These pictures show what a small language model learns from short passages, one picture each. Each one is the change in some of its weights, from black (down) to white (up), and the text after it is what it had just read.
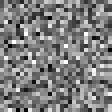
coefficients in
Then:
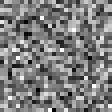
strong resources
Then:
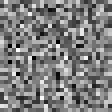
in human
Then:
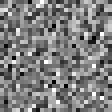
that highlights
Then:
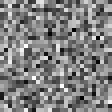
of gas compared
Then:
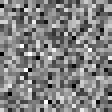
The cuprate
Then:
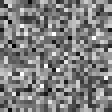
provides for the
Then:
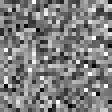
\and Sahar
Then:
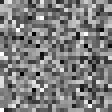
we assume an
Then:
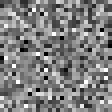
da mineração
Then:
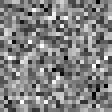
to shame and
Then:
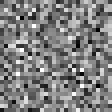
muloqot va
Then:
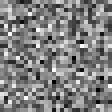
outcome of
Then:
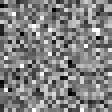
destruction of
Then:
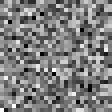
will assume closed
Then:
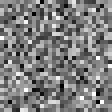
the legitimization
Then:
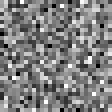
se pueden
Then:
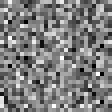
have the followings.
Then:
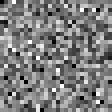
for the radial
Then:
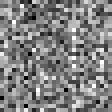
assumed to be
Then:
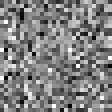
Bab 1.
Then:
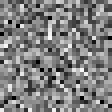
coincide with our
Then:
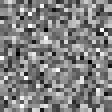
another {\sc
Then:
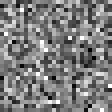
de tous les
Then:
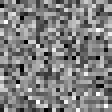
EK. Formal
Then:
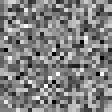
has a significant impact
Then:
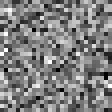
factors. We
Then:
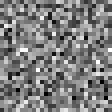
dans sa
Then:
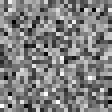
considering random
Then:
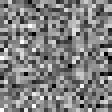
exploit classical
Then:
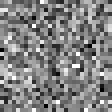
new avenue for
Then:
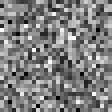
placed on the
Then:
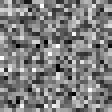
effective exchange
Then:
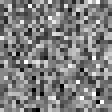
the detectors as
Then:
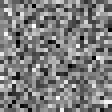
simulations can
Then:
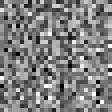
the remaining
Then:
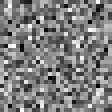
acceptum* because
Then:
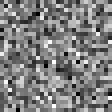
chosen representation
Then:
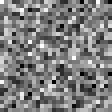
to employers and
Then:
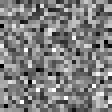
interaction point. The
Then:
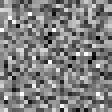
for altering their
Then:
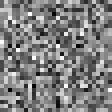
for a human
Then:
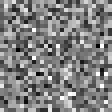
is a common
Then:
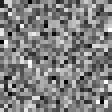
which is explained
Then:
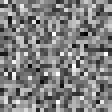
on a “first
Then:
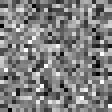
solution from the
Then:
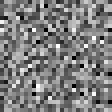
handling of
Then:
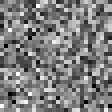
also applied our
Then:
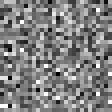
di tahap
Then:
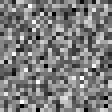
a minimally
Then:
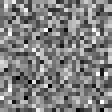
is new compared to
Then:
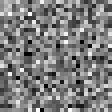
from both observed spectra
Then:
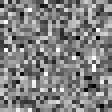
Typen af
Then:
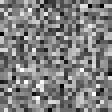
The offset
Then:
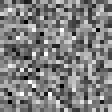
possible physical model
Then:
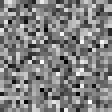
were taken from such
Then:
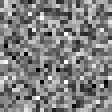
to explore this
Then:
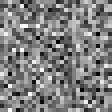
as temperature on weight
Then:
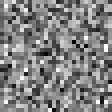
is resolved by
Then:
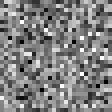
приклад з
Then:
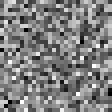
was presented, and
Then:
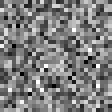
the purposes
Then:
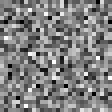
us introduce
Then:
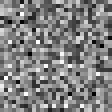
need for, and value
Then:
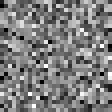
para evaluar la
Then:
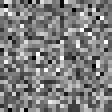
such as the rate of
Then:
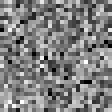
group but not for
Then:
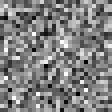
worden ze
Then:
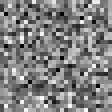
alunos com a
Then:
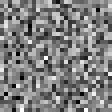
the skewness
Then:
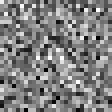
rather small at
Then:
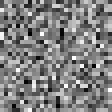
the other hand,
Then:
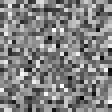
of staff to
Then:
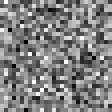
in order to assure
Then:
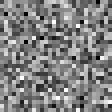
variables IV.
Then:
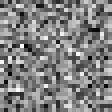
CT phases
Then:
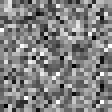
pointing to age
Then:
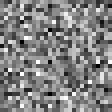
KdV and
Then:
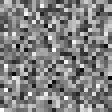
by suggest
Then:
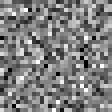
topological electronic
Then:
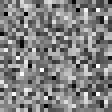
M. Gerard
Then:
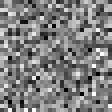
worked on research
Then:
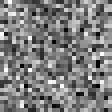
не несемо
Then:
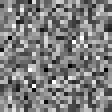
a conducive
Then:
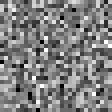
The group examined
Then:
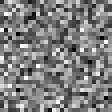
then -- if
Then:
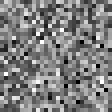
by the steps in
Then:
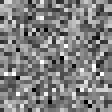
we solve the following
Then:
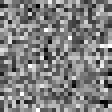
differs from
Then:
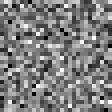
dependence of the
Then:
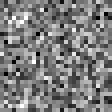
mismas; y
